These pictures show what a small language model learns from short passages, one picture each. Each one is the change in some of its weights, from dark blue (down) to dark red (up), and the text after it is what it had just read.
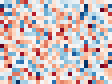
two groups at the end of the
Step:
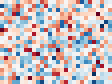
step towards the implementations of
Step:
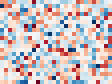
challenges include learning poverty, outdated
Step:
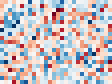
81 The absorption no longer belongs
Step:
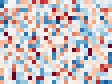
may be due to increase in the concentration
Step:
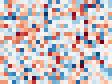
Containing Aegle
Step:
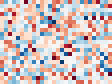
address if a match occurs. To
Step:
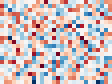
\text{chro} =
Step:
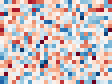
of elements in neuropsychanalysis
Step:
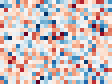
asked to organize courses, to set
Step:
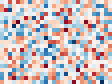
the pipe, and the
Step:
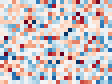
Arrangement and Seating Organization
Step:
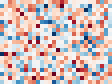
to allow the application of different control strategies
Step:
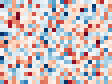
following activities were used most: 1.
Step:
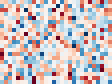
mutant could be attributed to the decrease
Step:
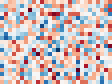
(B) and (C) must
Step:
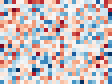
of global left ventricular
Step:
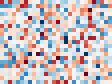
OF PROSPECTIVE
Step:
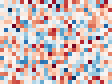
mA in the 2 θ range
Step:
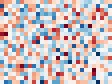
high salt concentrations and alkaline
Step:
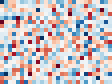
procedure, bijuglone
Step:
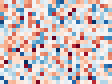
regulation. Multi organ interactions appear to be
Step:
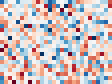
supervisors. She specializes in
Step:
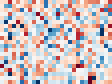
(e.g., flagging,
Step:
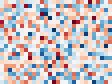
or not worthy. Relational
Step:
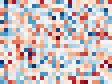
- 24) Champion H and
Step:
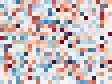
translation, explaining something faster
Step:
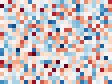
unwilling attitudes of the management
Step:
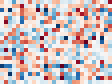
GRADUATES IN
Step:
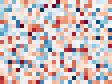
was abstracted from the interviews opinion
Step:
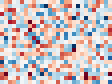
the major axis of the
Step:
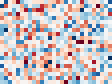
terminology by the authors will be
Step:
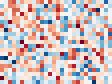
to the memory of Petrarch and
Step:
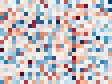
extraction method. This research used a
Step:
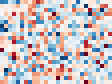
techniques for safe movement of older adults,
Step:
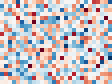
sensor and its manufacturing technology is the separation
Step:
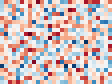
of focusing too much on the fact that
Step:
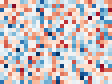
esteemed errors associated with measurements
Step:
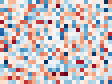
paper we analyse whether and how a
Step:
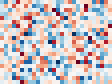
we found that authoritarianism, as
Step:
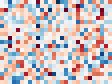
Agriculture and Forest Sciences
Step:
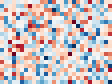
even better. In persistently
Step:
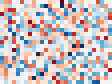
the difficulty that students had in this
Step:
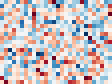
surface charge of LNPs, which
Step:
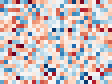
vector of parameters a must be estimated.
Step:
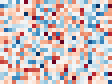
meetings need to be arranged in
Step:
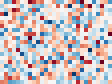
of an analysis can be carried out very
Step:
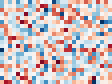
on the Verandah
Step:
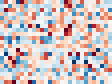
his classes, he said to her face
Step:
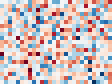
for their community than someone committed
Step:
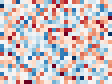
solution is to tell the fairy
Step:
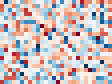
have focused on estimating PMI through
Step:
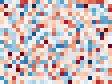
are in food crisis due to vast
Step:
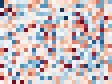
it and about 60 have ratified
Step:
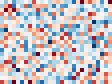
polarization quantum states produced by
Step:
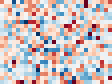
losses of 2 dB per interface,
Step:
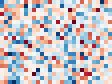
country's economic growth. Strong bank
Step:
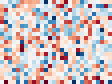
In the same way, the
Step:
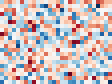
the indicators of the overall model fit of
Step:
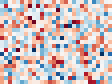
walnuts and look like
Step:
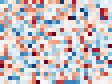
system, an increase in the error rate
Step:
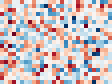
the conditions of acquiring the mother
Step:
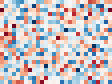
in Pematang Siantar
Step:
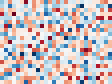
other regions including those that have already been
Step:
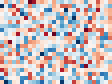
attempt is made to explore the concept
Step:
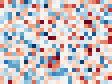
which attack the amide nitrogen and
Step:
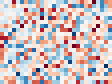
Iannace is approved. PhD
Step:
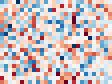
size of treated BaO was increased
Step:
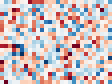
of the company. Table 3 shows these
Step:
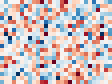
and gender. It was recommended that healthcare
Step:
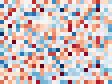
war and/or financial crisis. With
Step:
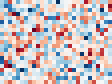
or lack of control group) made it
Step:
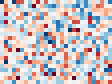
a variety of ailments including
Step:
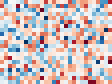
not have the LRU failures
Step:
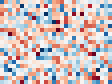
aware of how to best implement the
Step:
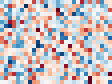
case as that would be very difficult for
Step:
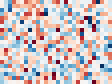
ACNE WITH FACE
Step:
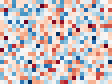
3886 positive samples, the high
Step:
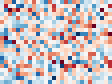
5, 6, and 7th Framework
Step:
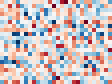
use of individual frequency bands in the comparison
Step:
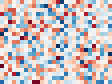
the influence of organizational support and professional identity
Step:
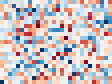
thicker finger tips was used
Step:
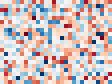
encounter with fire in the natural
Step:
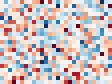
and machine independent part in the models.
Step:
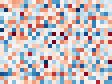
wells and barriers, cast serious
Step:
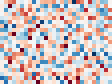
just as he told. Now
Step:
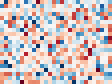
because full disclosure about own
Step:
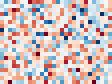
of them reported that they plan to use
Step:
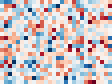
globally with an average mortality rate
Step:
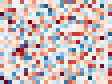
the EU institutions (similar or higher
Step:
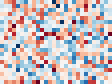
proposed. It explains knowledge representation,
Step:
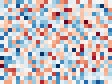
the CRISPR-Cas9
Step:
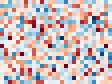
all efforts at integrating and building up Nigeria
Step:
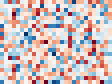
element model of the compression process the top
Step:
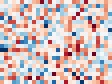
and manufacture on the Moon. The
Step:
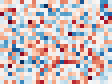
the body, which receives now a
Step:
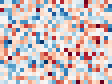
2. Qualitative analysis of secondary
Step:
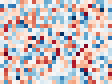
various sources of information about ESAF
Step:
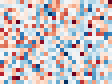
a positive impact on beef
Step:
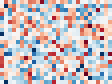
that higher educational institutions should show serious concerns
